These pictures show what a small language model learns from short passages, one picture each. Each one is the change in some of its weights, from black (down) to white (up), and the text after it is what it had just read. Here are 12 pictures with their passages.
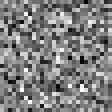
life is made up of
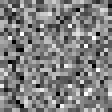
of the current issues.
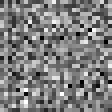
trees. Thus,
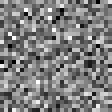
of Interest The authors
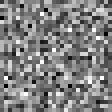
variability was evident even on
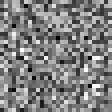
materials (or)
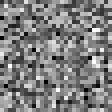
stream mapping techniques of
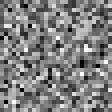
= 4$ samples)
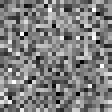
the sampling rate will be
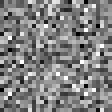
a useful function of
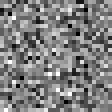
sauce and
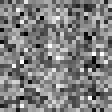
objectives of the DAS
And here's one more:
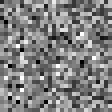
varying viscosity,
